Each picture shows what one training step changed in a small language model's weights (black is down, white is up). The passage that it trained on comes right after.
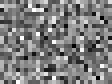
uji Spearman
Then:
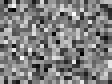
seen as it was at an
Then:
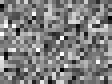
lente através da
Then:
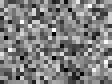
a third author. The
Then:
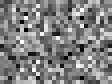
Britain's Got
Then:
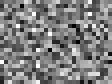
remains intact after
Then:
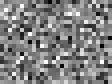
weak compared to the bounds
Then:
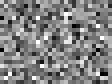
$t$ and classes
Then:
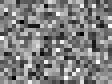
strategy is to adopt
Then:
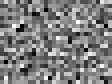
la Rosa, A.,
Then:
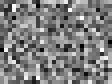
could perhaps offer
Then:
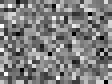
k$ in $\Omega$ which is
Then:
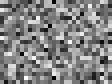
Forma 6-c;
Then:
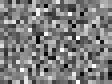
стає процесом
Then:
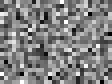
pada siswa di
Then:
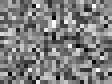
d'un groupe
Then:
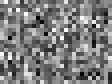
vez que durante todo
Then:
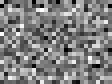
the length element on the
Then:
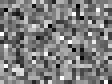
correspond to semantic
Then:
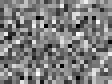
alway choose an
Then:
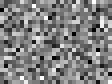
стратификация на
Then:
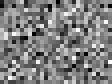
the repulsive
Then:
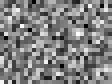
are proportional to the
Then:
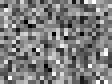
probability. Points
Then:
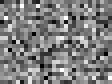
tasvir vositalari
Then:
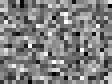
a reasonable size;
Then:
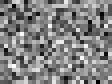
dont le boudin
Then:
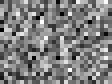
brings the \colibre
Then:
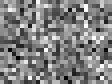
in an auditing
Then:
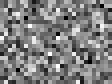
\rightarrow \infty$
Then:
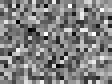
краю (рис.
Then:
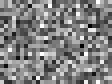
jumpai. Hal
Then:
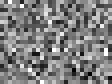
tumbas de tiro
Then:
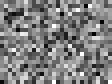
en el impulso en la
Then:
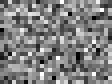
which the derivation of the
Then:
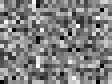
жира семян
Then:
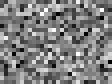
Audit Institution to
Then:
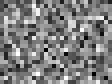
200~MeV, while their
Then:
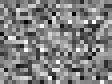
tenglama bilan
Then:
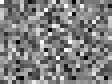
h. KOH was
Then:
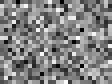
heat and angular
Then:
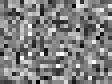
eksportchilar sonining
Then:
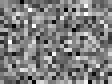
spiazzati allo
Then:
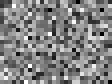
навчанню з
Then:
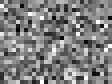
karşı nasıl
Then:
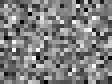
warto byłoby
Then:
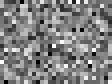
bollo centrale del
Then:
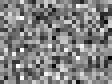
para ter a vida
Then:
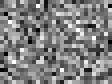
Lyrae, they are also
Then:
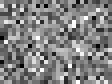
между собой
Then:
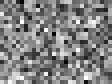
M. Turizm
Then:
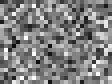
data using only LDA and
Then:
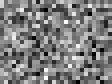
either two spin up and one
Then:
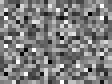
have been prescribed in
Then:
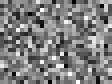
interrogation, as follows
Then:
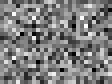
central cooling time,
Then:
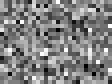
з тим, через
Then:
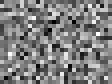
was obtained from the 21-cm
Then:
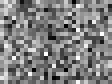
recently proposed as a
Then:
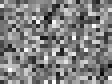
que es un factor de gran
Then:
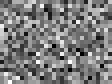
вы прочитали,
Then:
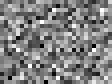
representación diversa y la
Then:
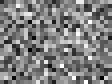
before an attacker is
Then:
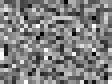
riconoscere il
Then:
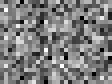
From this simple consideration we
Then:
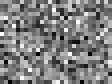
mavzu, muammo
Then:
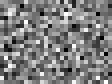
$v_g$ is a
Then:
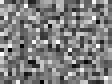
welche Hinweise
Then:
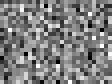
it should be noted that for
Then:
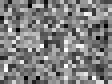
com o sucesso do
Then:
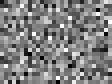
by the form of the magnetic
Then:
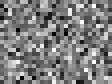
promover qualidade de
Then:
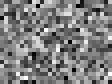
VA ULARNING
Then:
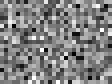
olami aql va
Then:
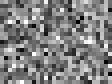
4, Volume 1,
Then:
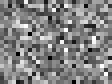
fermions, there are some
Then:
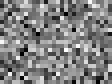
a broad wavelength
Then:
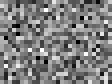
is large but not much smaller
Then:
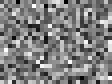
to thank Deepak
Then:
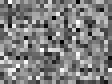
huquqiga ega.
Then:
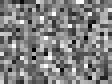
rezykliert oder
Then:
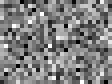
J. Lett.,
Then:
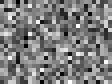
nashr etilgan.
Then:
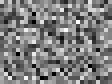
вверх. В
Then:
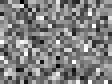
pattern is noisy and
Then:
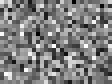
toutes réforme
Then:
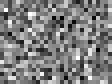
especialistas em
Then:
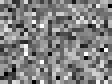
Let $V_i$
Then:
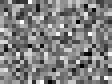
layered Quantum
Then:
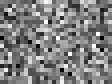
This reveals that
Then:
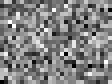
Table 1. This work
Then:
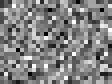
навчання. У
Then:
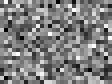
changes from phase
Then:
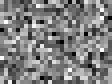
the source supplies the
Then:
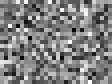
as fases da doença
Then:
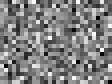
central quantity that
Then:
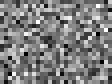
was determined from the linear
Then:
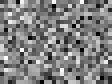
a large number of particles is
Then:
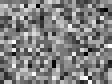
forma de cuestionario
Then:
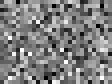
de acesso livre.
